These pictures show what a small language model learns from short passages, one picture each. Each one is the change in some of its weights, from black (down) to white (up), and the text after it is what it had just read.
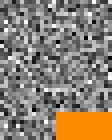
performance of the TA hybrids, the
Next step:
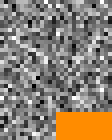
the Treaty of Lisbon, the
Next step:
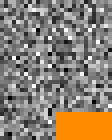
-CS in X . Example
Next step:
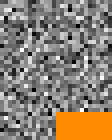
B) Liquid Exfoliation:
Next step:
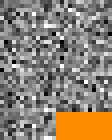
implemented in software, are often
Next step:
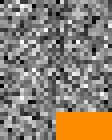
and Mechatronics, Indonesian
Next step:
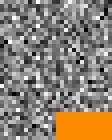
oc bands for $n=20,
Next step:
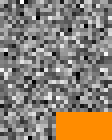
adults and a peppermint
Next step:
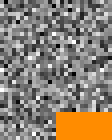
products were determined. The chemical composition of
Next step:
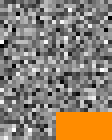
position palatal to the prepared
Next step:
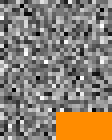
date, a first complete implementation of
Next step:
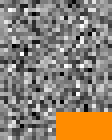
= 99.75$$ Based on the above
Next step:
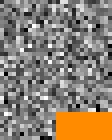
marked by the nominative case (in
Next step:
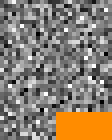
Family size, Family type, and
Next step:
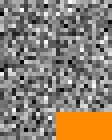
operator(s) - How is this type
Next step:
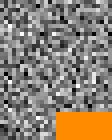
from 2017 to 2023 were determined. The
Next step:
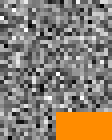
1996, no interactions between
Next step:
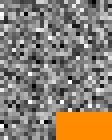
in the study are between twenty to
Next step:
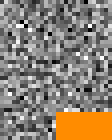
from running a few local jobs
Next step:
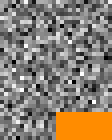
\tau) - \gamma
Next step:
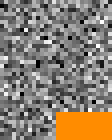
opportunities expanded based on
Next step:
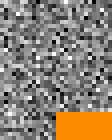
Results of bioequivalence study
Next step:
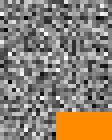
be beneficial to human being, and some
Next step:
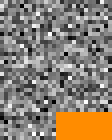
showed that none of the codeine
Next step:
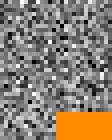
interlayer surfaces. This
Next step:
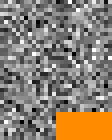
pronunciation norms, intonation
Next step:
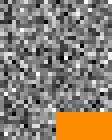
outcomes which are achieved in a
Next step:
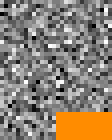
and scopes of the study area. This
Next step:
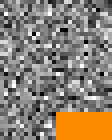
research questions were created by taking the
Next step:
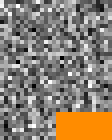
to the faculties of the Public
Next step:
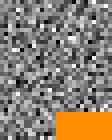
counselor are important elements in the
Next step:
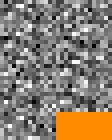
OF INTEREST No
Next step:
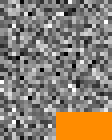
of achievements Summarizing the
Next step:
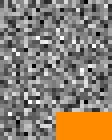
reacted to the load. Figure 9 shows
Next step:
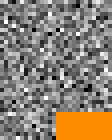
fire on Istanbul, they
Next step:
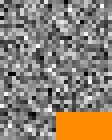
have contributed to the slowdown in
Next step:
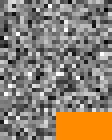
auditor can be considered as a mechanism
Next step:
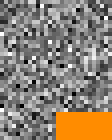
of the ECSA, investigating different
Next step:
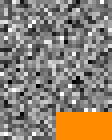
work has been written based on ethical
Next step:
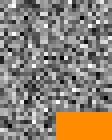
are still in experimental stage.
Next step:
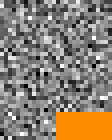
receiving treatment. Thomas et al
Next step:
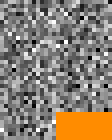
Related Content Advertisement
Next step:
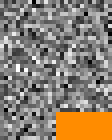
layers were characterized by the cation
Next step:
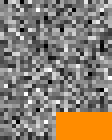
acoustic emission feature. Introduction
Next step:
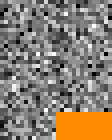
at 150°C for 2 hours in
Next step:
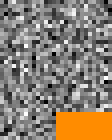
Accuracy for PD severity rating
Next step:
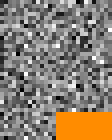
An antibiotic exerts an
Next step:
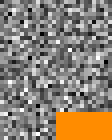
diabetes mellitus.
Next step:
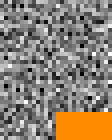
(WHO), 21 million people
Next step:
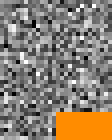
(red line), and 1070 nm
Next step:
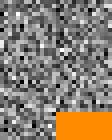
of discretionary accruals in the
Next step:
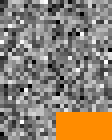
The EEG was recorded from 19
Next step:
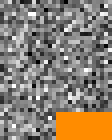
clinical situations [7,8].
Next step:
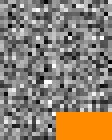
damaged composite sandwich
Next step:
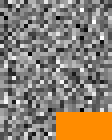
These illnesses affect the way people
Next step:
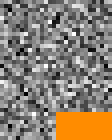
and How It’s Transforming
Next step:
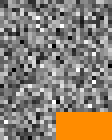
EU campaign on the perspective
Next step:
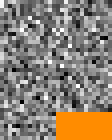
has woken up to the positive value equation
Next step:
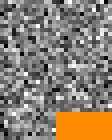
woodland clearance has taken
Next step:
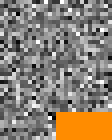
& outcome of cases presented to emergency
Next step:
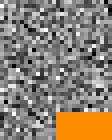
- Part of the source code was
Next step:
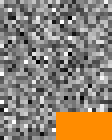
Zarechnaya Street"
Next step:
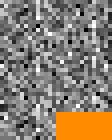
baixa densidade e
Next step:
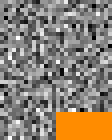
5 and 10 % of the standard diet.
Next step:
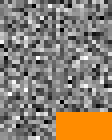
Markov property states that at any
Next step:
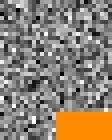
varying from 0 to 8%. The
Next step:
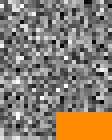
operation control by collecting data via yard
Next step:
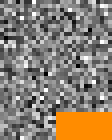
taking account of input and opinion
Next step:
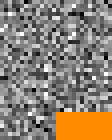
state which, again, exploits simple
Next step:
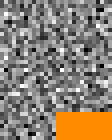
would not have been possible without the reform programme
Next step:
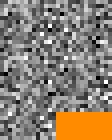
user account features only. The main objective
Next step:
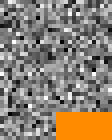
original model. It also works
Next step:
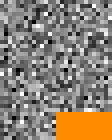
Transesophageal Echo In
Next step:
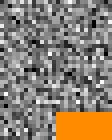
crop growth. Much effort has been
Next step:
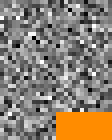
produces a stego image with minimum
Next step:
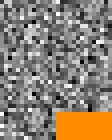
is given to the Arduino
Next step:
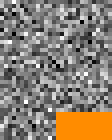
Translation under Nord's Text
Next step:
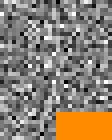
manuscript and managed the
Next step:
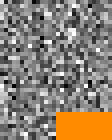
the factors affecting the process of the UF
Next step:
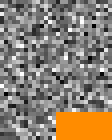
reveal patterns and relationships. The
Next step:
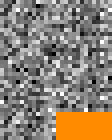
is a need to develop domestic demand and
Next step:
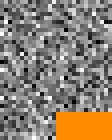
the temperament of Garm o
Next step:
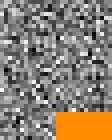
contributing to the empowerment of participants,
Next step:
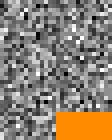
opportunities and risks, viewing
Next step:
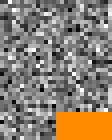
efficiency improvements have led to
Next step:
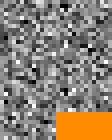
We keep ourselves in their
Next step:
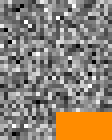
unknown *a priori*, and one
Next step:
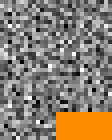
personal ornaments, comprising
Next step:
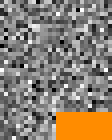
liquor characterization as both are utilized in
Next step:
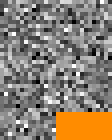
any policy or regulation should work towards
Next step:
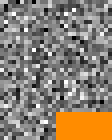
their shrinkage and capsular cell
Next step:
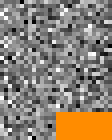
medium. Results: Gram Negative
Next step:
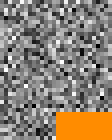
their study also illustrates that several
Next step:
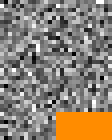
to the Indonesian Dictionary,
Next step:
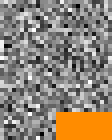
DUSHIN²⁴ program.
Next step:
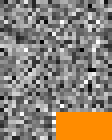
frequency ($\beta =
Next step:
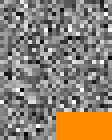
concerns with the migrations during the
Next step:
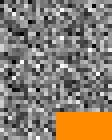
Engineering Other Engineering
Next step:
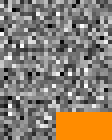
updates to be able to develop further
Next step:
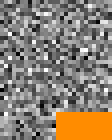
individuals, to raise awareness of
